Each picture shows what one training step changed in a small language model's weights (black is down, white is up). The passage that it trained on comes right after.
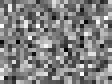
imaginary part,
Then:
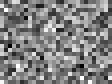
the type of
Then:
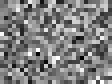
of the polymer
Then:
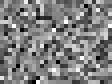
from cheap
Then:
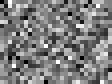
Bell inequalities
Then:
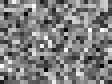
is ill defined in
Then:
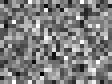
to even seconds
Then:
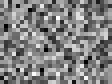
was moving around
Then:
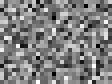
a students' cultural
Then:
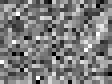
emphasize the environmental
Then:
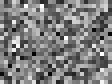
will be integrated into
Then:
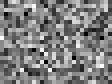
is still another matrix
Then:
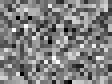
ratios for a
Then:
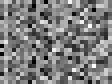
No No No
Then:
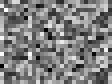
the industry are
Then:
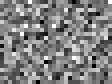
Cannula act
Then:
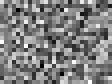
Similar to other
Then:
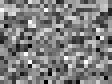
very different distributions in
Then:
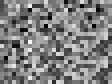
and collaboration in
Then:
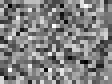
which successively
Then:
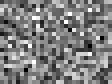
is envisaged
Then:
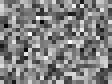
some timescale longer
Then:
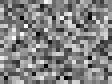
de compressão
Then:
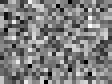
and described in the
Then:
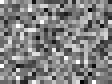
estão no
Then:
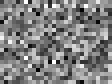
lattice constant to
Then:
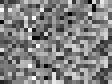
: que nous
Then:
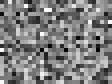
provide superior performance
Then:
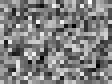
study the noise of
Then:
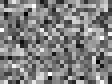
is a challenge
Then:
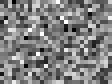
CCD passing
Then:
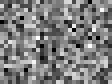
is launched
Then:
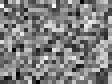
In the presence of
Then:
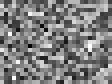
work, may
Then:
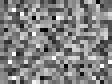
was developed and
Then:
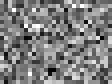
their plans and
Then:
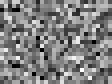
8. The
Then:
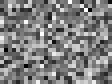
reasons in our
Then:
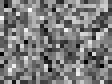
it is not
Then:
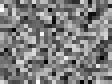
species abundance,
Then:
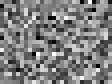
“Fan va
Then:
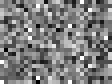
applying the result
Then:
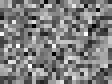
internet, use
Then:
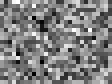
RHIC was
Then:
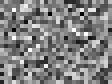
Cases (%)
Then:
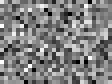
visão crítica
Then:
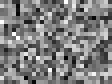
coupling constants.
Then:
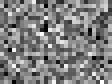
system can be found
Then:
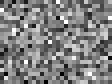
reading passage
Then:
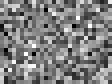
takeaways from
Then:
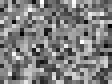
Spain *
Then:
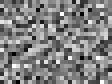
shown in Fig.
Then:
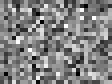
just structural differences.
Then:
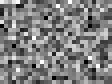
and 11 as plotted
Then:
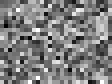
through the optical
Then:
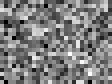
working with only one
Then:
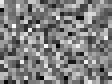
proposal logic
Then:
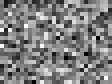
solutions, as they
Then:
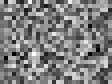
and arid
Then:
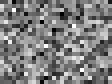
account. It is
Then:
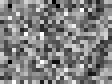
will eventually be
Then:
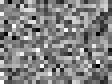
pela investigação da
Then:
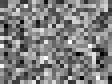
with a large
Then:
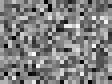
quantitative results were
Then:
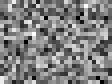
is no fit for
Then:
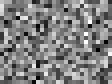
fuzzy graph
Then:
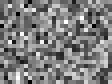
nomlari ham
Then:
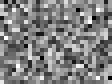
the release of
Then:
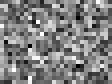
given the relatively small
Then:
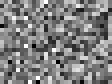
The amount of the
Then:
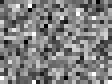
is proposed in this
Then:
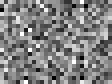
que sea visible el
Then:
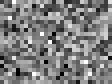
objects differs
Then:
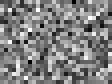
population of imaged
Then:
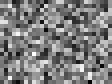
method. The study
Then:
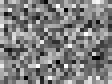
energy are strongly momentum
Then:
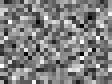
on several popular
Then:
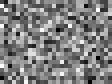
reported over the last
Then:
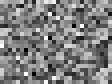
The solid line represents
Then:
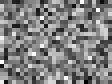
small. On the
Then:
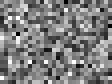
becomes dominant in
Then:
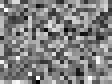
the feedback suggests the
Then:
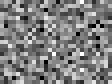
polisi perlu
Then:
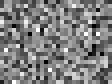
wet condition)
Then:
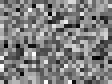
results have been fully
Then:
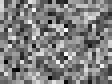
better economic and social
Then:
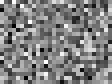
referente para
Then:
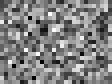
set of additional information
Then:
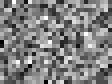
this reason, in
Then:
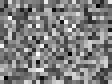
h tends to
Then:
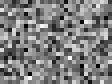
determining factors for
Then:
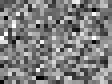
- Pedro
